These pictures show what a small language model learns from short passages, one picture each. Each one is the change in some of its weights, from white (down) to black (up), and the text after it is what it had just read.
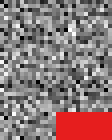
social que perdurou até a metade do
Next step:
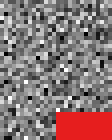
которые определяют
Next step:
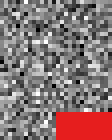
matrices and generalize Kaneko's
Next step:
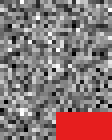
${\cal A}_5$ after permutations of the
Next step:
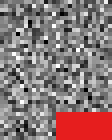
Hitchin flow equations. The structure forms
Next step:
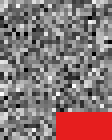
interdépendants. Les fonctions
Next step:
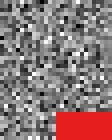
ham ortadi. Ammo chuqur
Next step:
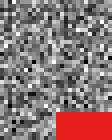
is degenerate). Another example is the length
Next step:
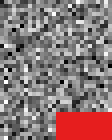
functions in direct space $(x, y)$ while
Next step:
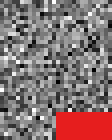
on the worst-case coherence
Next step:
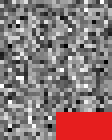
that there is minimal sensitivity to the assumed
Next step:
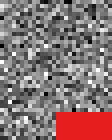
\ref{prop:3.4} and Proposition
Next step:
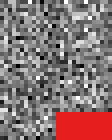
den Verfahren nach bspw.
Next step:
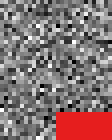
variability of labor productivity in masonry
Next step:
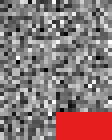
Neytronlar bilan nurlangan
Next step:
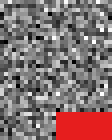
carga de trabajo de los directivos
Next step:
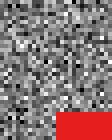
in the current through the dot. These
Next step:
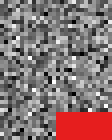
The ACO algorithm is in charge of looking through
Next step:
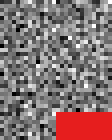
information on these and on related spaces.
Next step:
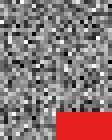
It seems there is no a priori any
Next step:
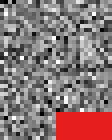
$<$ 0.4. This populations has
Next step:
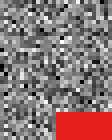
-t \sum _{\langle p, q
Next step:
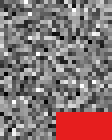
как предметных, так и
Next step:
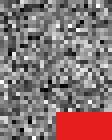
ellipse is again zero by symmetry. To estimate
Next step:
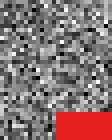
post-traumatic stress disorder
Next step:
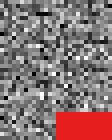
to the cores of clusters and groups, have
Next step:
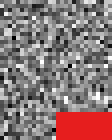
the same matrix $M$ for any $\nu \in
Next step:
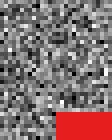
Republik Indonesia
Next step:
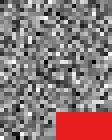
results from ART T2 lightcurve, this
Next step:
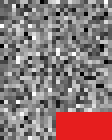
masalah. Secara rinci
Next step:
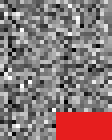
and $K^+$ channels, respectively, which depend
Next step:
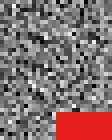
familiarizar-se com as
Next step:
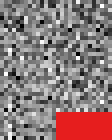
$f$. \section{Tail of
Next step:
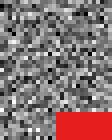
их индивидуальные особенности
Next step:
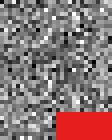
jazolar, zo'ravonlik,
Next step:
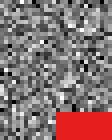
for $\mu$ almost all $s \in
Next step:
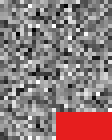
Gutiérrez describe el
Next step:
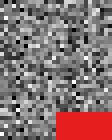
index measurements -- both in progress on this same data set
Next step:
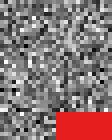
even ruled. In the case of conic
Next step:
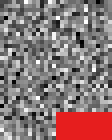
созревании быстро
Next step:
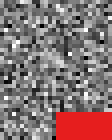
is discrete follows from the arguments used in the
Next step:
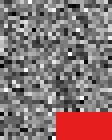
with an irrational rotation number having an invariant
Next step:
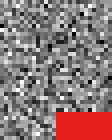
Raxmatulla SHOKIROV
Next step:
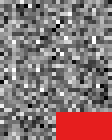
algumas considerações que visam
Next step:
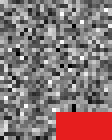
$2N+r$ variables and $3N$
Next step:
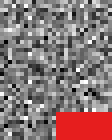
evento, para volcarlo en el
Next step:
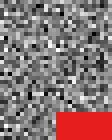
one of the $G_j$. Let
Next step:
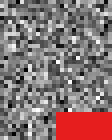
$a \in [\omega]^\omega$ such
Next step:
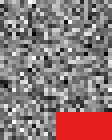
a quasiperiodic wiggle. We
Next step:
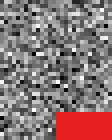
observed by Rusanov \textit{et
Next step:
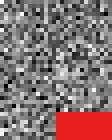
red squares, and in (C) results
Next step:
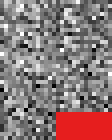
Yekutieli, Weak
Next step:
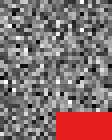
account of Penrose's binor
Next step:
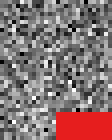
in this hot-start regime.
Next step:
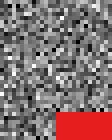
kriegerisch eroberten
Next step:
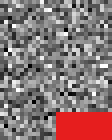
transform, from Lemma \ref{lem_B} and
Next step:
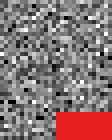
approximation. The main message of this paper is
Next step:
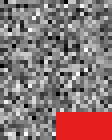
Fig. 2. For comparison, Fig.
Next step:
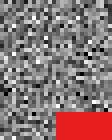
r r r r } \toprule p{
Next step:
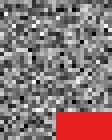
the 2nd branch of hyperbolas
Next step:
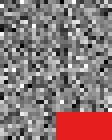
$\psi _{h}(t)$ is the solution to the
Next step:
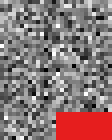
The authors thank Shubhanshu
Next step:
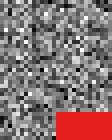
ve entelektüel hayat göz
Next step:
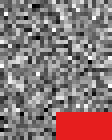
the following. First, the faces of
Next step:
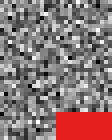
tabiati, kategoriyalashtirishning
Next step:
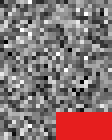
you can safely ignore it.
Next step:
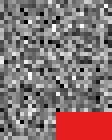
país). Gasto en ciencia,
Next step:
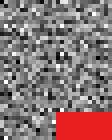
weg te werken. En doordat als
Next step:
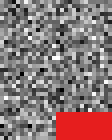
function will depend on the requirements of the research
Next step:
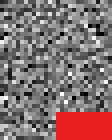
В одних випадках
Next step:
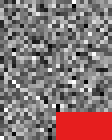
Smallowitz // Civil
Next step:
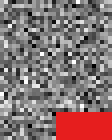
in $(2+1)$ spacetime dimensions, which
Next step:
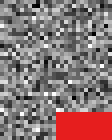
\end{split} \endeq Note that
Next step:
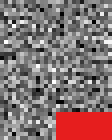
},\iota ^{\prime })$ of $\lambda
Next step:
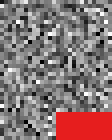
that there exists a bijection between partial ordering
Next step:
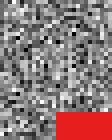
Latifovich Sharipov TMC
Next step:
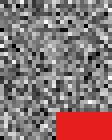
a long flow box along the piece of
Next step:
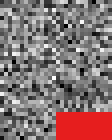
are constants}. \end{eqnarray} Using the
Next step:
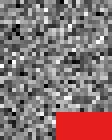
partition function $Z_{\rm vois.\,
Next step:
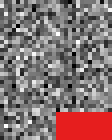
forms the wave function during the formation time
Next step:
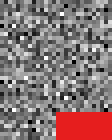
Ni, Zr and Sn isotopes
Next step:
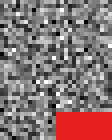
and each website based on the spatial distribution
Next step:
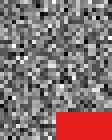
on the gap metric used in functional analysis to study
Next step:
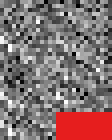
-0.3 and -1 we find in each
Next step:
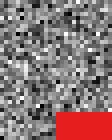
as well as by BMBF grant
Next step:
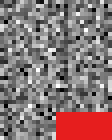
nazywają metafizyką
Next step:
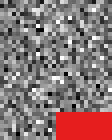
butun jamiyatdagi muvozanatni,
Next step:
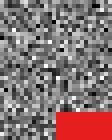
of the RKHS in terms of Fourier
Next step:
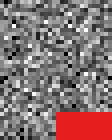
As one can see in Fig.~4 of
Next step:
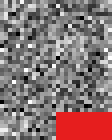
the number of subtrees of $G$ with
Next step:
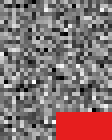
de Zariski : il existe
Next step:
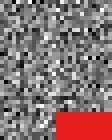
fondo del tanque como se muestra en
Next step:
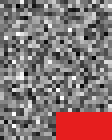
a differential operator, $G_i$ and
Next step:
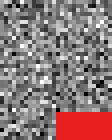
in real cohomology. \end{lem}
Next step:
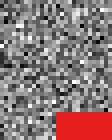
ишора, шунингдек,
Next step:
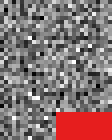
устойчивой работы
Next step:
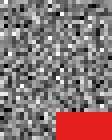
the space of smooth (locally constant for
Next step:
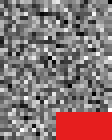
to the accumulation of errors with time. If
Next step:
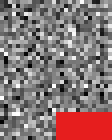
va bolalar muammosini o‘rganishda
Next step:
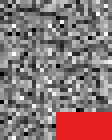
e che nei secoli successivi
